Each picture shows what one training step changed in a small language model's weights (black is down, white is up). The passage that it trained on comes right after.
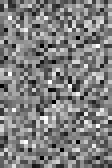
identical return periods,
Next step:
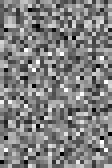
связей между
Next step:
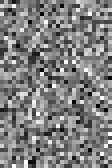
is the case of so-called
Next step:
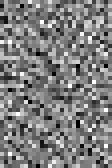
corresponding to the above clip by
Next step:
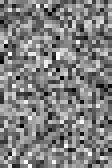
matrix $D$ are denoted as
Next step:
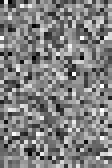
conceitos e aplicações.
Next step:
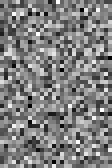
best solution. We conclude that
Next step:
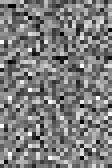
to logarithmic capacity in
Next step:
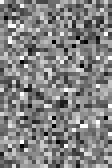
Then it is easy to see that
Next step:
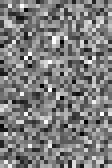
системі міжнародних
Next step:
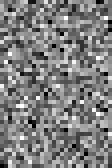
equations can be written in the following
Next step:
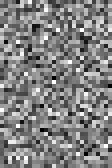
nm. Therefore, we expect that
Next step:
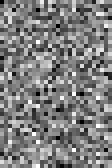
Kemampuan anak
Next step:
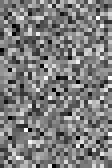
loss of unitarity leading to
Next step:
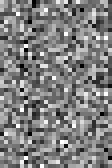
i.i.d. with
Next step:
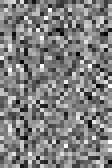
and the rotation of the flow is
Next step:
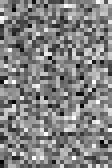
advanced statistical technique, is a
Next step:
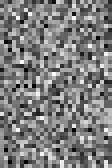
Lekin har qanday
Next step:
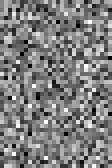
their adoption. It is
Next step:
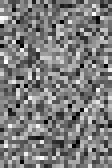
(2018) provided a concise
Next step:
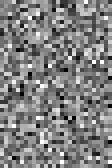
as Composite), while other
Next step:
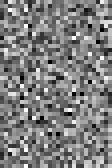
wäre wichtig zu
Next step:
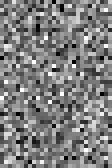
edhe republikane.
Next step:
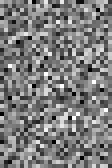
privacy settings UI of
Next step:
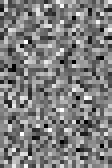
group actions}. in {\it
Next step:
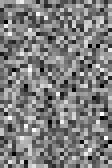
by the National Natural Science
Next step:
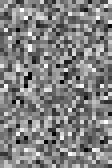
faibles de Leary.
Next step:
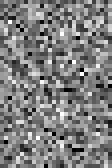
The acceptance correction is quite
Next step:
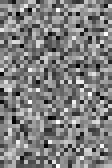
influence of the number of classes on
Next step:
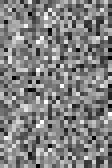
[{\citenamefont {Devred}\
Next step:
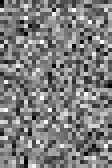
tension. However, the values
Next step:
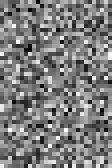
часі. Саме
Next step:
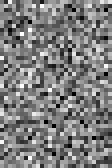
avlodni shakllantirish va
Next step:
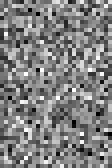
stationary state, we can avoid
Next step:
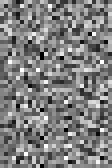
Accepted: 30th
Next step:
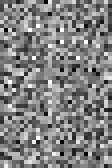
bilan boshqa o'quv
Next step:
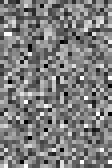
засіб реклами,
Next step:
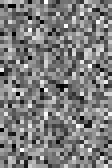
the method to systems of the form
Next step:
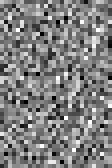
site in each local triangle
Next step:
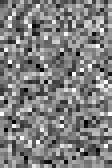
are obtained. Then the shift operation
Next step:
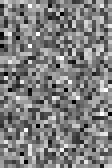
number $c$, independent of
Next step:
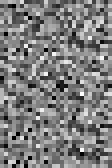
to be shown is that the
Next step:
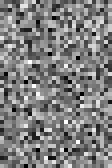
ученой степени
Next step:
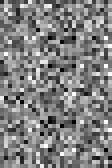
da cobertura de um
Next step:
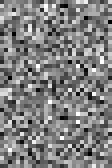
the differential supersymmetry transformations
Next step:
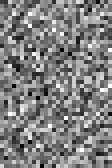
antenna and electrode are
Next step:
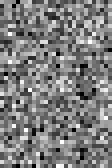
$\Sigma$, but this dependence is
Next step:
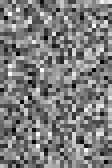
\bigskip {\sl Proof of Proposition
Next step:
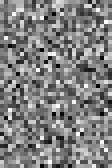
This gives $\mu(\omega)
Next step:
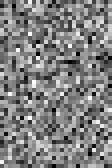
the coupling motion is the same as
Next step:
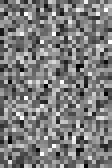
ishlashi ijobiy
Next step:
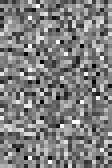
разрезы кожи и
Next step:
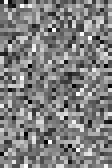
contrary to the case without
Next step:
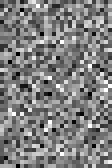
extrapolation and estimate the discretization
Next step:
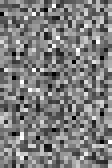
\hline $3\times
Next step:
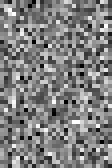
Absolut Frekuensi
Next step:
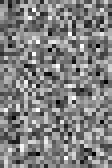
Sul Global não é um
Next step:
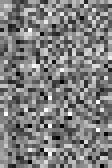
profissional aspirar este
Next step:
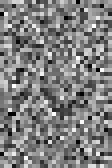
an extended atmosphere without
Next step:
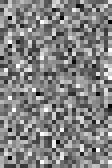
davlat mulki, davlat
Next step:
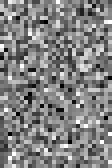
this is possible since $\cal
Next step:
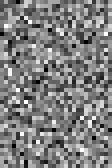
events in which the total transverse energy
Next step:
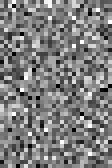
initiation criterion and softening
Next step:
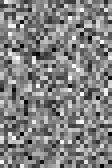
In order to prove the equality
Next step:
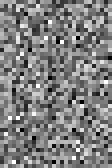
at the end. Assume that
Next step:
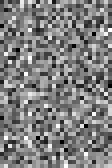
але, навіть
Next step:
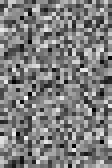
{\bibinfo {author} {\bibfnamefont
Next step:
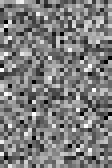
by systematically adding operators of
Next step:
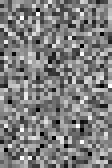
$M$ splits into
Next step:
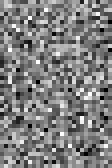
show statistically significant correlation that extend
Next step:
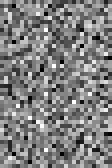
in the final section. Throughout
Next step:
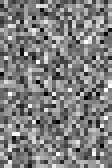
set of comparison stars that minimised
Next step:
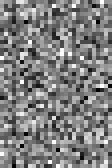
$n\in m$ with
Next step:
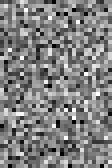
пні *Betula
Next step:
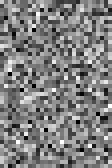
aber meist davon
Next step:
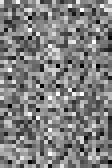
boshqa tadbirlar uchun
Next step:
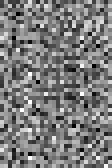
em pouco tempo
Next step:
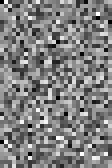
acceptabile pentru
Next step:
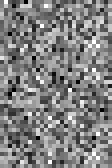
de las escuelas
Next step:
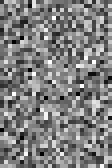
section discusses stability analysis of
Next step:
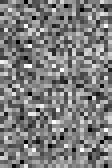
aspek yaitu faktor
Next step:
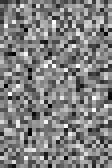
doktori, dotsent.
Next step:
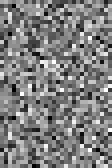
in the proofs of the main
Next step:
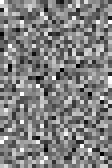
completion of the algebraic closure
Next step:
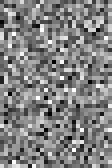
is in many ways analogous
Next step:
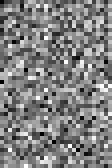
section uncertainties are in any case needed
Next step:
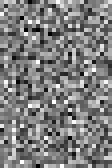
flexible and comprehensive
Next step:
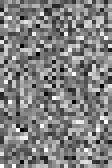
smaller than $\epsilon'$. In related
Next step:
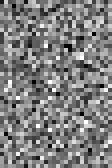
reflection length of elements in the
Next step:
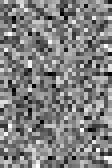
aprendizaje en
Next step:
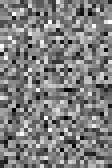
of this solution is shown in
